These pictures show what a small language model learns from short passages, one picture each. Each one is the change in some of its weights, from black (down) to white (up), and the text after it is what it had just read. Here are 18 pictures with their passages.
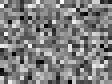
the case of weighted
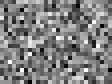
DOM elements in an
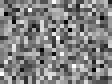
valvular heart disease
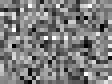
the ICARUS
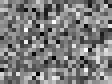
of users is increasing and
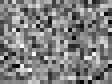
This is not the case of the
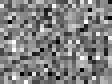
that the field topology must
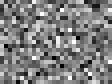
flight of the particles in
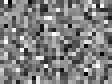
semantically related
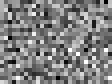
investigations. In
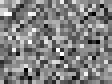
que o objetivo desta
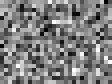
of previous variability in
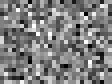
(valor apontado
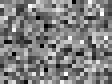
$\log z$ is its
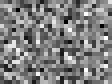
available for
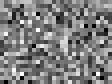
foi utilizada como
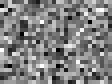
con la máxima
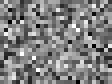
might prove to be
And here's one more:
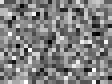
after a chemical potential
